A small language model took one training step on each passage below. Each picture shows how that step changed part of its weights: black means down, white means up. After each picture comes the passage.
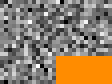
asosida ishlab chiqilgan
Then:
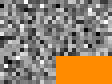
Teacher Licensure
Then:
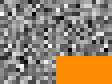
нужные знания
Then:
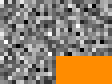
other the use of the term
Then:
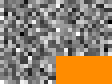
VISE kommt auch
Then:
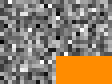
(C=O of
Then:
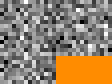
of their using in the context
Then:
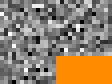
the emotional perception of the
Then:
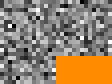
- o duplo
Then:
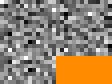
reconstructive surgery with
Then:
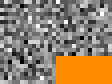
caries in indigenous
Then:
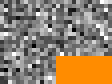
This study has following limitations
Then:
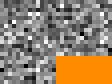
process may be regarded as
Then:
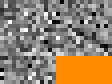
same as seen in the US
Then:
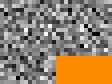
12 February
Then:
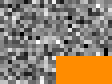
interfaol metodlardan
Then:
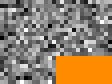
of kinetic energy at
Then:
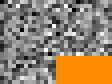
Integrated National High School.
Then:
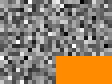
the group B and paste
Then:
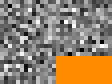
results and the organizational culture
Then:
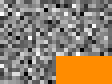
the potential and emerging impacts
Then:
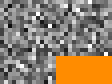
that ‘smart’
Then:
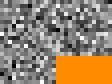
'Mulheres De
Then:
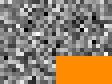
реєстрами та
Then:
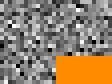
due to the key role of
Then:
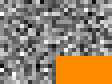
our national curriculum and be
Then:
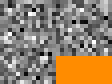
of cells. The sensitivity
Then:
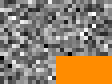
low participation indicates that the success
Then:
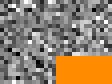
in such patients.**Keywords:**
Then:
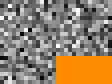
que seria realizado,
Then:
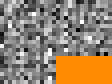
of disturbances. After
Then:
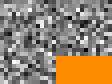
high incomes and
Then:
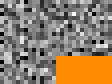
increases, the other tends
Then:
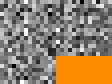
Science Abstract The new
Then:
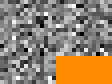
significant difference between the mean scores
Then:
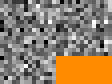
va boshqalarga
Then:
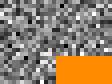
Effect of grain
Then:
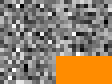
were melt compounded in
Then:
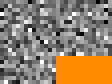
according to Schwela
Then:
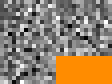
captures both local and
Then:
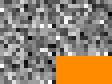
important science history site in
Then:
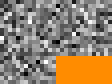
foydalanish mumkin [8].
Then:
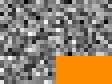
= b$$ denote
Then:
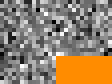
(Bopana ve
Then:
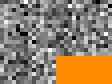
lung and kidney
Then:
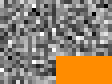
systems (as the perception
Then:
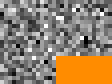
o desenvolvimento de habilidades
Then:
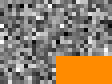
m_{pq} is
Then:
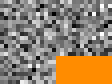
between the 2D materials and
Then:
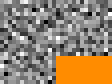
that the classical action A is
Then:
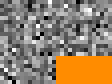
and another image is recorded.
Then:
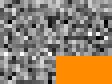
work provides a transferable
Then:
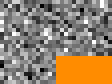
conversion applications. Electrical
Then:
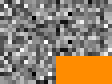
the implemented Cloud School
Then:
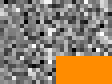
Steganography techniques are measured
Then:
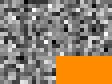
доирасида 21
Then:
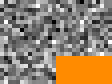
to print then turn on
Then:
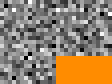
take this opportunity to
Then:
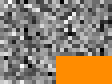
consider the 3-dimensional
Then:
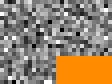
and incoherent
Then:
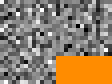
was sent to grow and produce
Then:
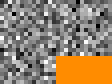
etish kerak. 2.
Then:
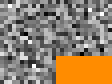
techniques had significant effects on
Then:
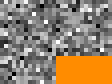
7 – kalorifer.
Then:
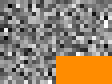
and elaborate upon in
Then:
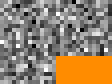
e, potencialmente,
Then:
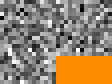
hyperspectral data
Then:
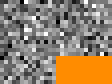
va talaffuzga
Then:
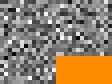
un incremento promedio
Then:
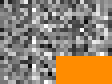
represents only on scan
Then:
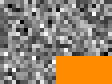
The candidate materials for the
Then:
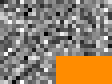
hemos mencionado
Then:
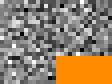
the same time make their learning
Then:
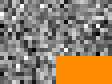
represif, artinya
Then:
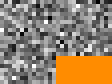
Aktivitäten Um
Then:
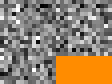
xususiy sektorning
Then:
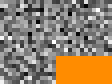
certain functions there to analyze
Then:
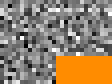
new growth strategy aiming to
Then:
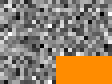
will be preserved to increase
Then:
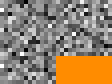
the average with the same part
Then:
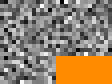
up the 4 stolen
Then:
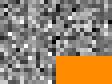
vision of automatic extraction
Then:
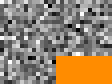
refers to the systematic
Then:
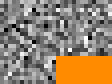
they are to the optimal
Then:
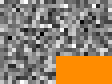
helps in rapidly
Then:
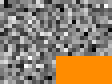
content they were exposed
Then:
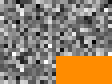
генетичния им
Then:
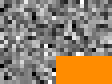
als een panacee
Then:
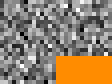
the term "smart
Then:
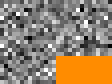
de uso da água
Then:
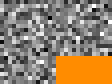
как женщину,
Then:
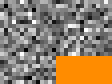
the findings of this study are
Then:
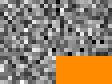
juice from the
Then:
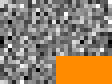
the corresponding results (at fundamental
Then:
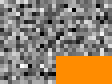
deployed at site
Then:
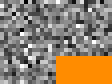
us earlier³ with
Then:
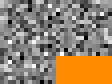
used to describe all variables.
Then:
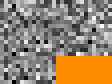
and the winds on
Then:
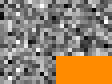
en lo que a sus
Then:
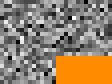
работают по
